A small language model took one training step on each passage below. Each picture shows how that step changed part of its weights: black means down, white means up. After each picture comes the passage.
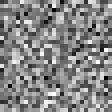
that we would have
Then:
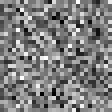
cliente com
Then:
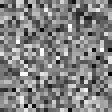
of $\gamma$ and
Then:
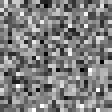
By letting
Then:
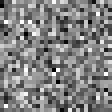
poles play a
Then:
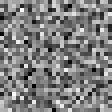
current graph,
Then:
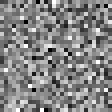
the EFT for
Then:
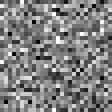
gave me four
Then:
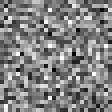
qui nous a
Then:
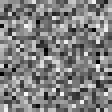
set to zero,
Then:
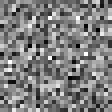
optical depth
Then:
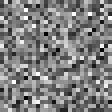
time derivative of
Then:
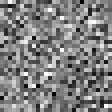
that the idea
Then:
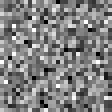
the observations performed
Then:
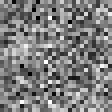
ação do deck
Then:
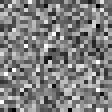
this theoretical
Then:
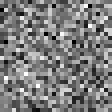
así como su
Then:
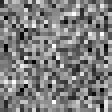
position of the
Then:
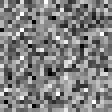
scattering experiments
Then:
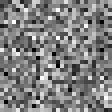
phonon frequency
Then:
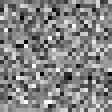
the factor 2 is
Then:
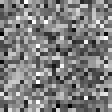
e Alerta
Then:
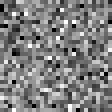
und Triton
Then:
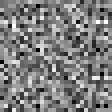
with X-ray
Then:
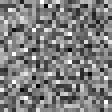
em relação a
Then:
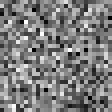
bens, bem
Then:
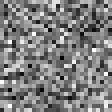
was extended as
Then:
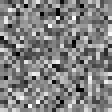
qadar butun
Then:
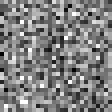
as informal in
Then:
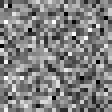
le secteur
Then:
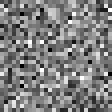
de setembro
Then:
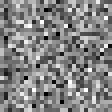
In Section 2,
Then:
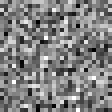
prediction, or
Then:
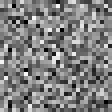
have been devoted
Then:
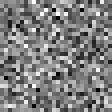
the host.
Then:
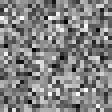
les maillons de
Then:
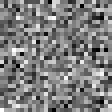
-ICS- or
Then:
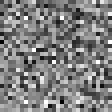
the $\beta $ function
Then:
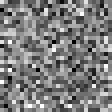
о восьми
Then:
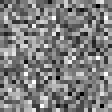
in the theory of
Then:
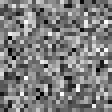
знаний и
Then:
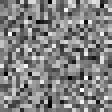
lanes are
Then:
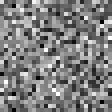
to construct
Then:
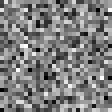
of education and
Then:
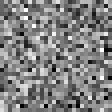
of the operators
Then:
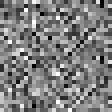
it glistens
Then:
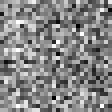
in an air
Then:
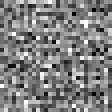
u o'zining
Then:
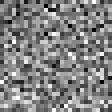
- Vol.
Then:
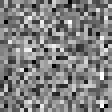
There is a
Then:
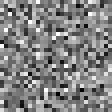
final result as
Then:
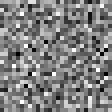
problem, and
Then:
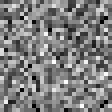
For these states, the
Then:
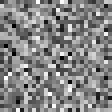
choice of large
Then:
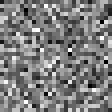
to allow the
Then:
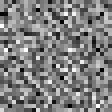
vão falar sobre
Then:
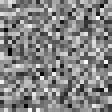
в умовах
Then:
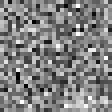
time resolution, and
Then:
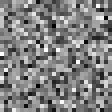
x - \beta
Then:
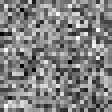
privire la
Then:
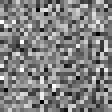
(the first term is
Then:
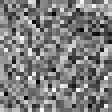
we plot the
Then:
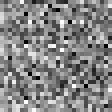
should be an
